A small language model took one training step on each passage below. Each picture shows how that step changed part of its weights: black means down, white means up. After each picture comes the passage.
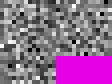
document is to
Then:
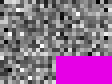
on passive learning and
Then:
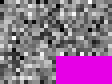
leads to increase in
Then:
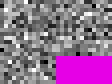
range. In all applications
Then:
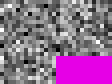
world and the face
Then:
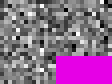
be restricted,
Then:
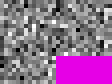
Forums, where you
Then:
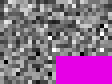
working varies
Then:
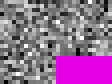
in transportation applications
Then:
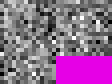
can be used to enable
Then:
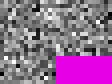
a reliable and
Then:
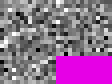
shown in Fig.
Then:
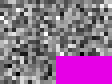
that in any organization,
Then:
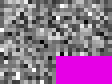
place with a set of
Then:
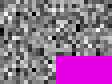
level to consume the
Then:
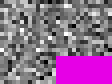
of their blood usually
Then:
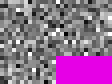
but the level is much
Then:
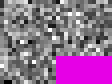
roads every
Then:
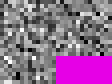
a basis for a literature
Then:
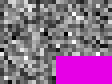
a number of basic
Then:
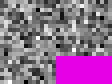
findings revealed that
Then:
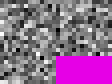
Swing Weight
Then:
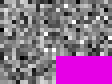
of e-learning
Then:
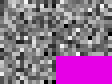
arrangements and
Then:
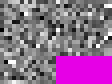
not follow the procedure or
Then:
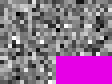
detect and track
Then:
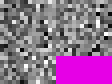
of pronounced
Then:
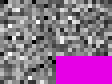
support better capabilities and
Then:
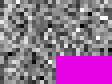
rate of stirring
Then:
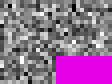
Gubler DJ,
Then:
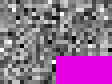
D2.2 Report
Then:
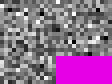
strikes at this
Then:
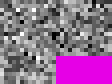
the Young's
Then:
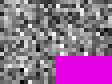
is influenced by several
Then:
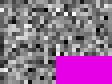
But, in my
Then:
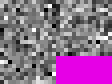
Swift et
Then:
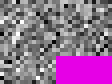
moments indicate the
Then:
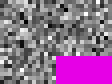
representing the technological
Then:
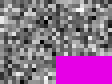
According to the different
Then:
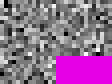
as such might be less
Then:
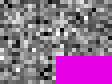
obtained as a result of
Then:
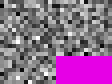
or lymphatic
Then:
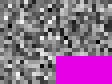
Conclusion. The
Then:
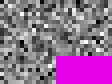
achievement for all
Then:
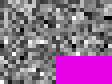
present date, only
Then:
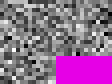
in the table above,
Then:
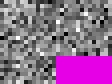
of Technology,
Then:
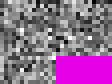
the knowledge of language units
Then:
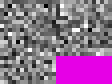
2 letters of the
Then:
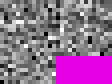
novel empirical
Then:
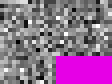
and some trunk
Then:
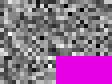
the mass deployment
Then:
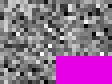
result very similar to those obtained
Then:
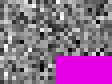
situations for
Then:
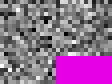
fuel get,
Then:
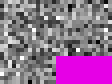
stakeholders to discuss
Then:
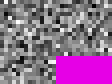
important in mires with
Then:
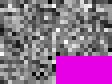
an of type- 2
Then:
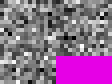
mathematics performed
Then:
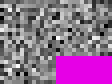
tax, State is
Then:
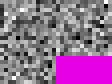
SCA. The
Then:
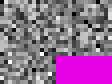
nanoparticles high
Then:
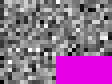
Management and Development
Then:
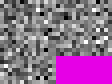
of FPH determining
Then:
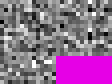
horticulture sector
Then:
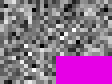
with integrated circuit
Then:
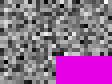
effectiveness of
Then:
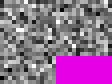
gender distribution,
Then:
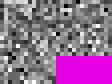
different crops are made
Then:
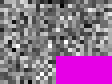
of the application, we have
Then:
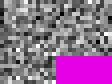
Education and Environment
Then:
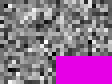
intake manifold
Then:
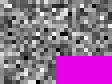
have acquired
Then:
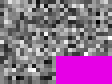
the percentage of
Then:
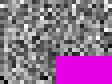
primers for amplification
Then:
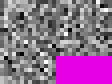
factor for assessing
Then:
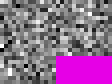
natural forest and
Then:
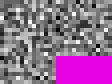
through Mitogen
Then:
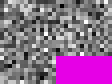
working with systems of
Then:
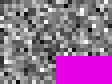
would have if confronted
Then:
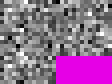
materials, namely
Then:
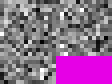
study are included in this
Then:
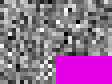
of the ASTRAL
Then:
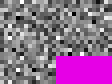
crisis. The
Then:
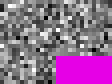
to fit in.
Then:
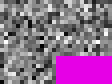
a directionalized
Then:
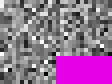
responsibilities in the
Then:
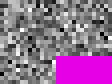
these elements to the
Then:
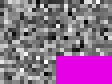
the skill profiles
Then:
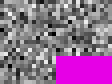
graph theoretical approach
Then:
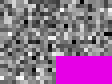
are all the numbers
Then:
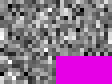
- User Management
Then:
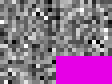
Flowering: 20th
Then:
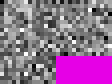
operational zone within a
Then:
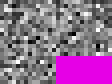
be considered as positive patients and
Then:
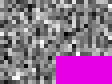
expressed by a
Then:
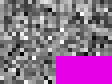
also includes testing the
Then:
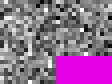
under complex scenes are
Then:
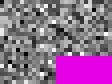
oxygen at
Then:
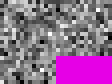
items which we
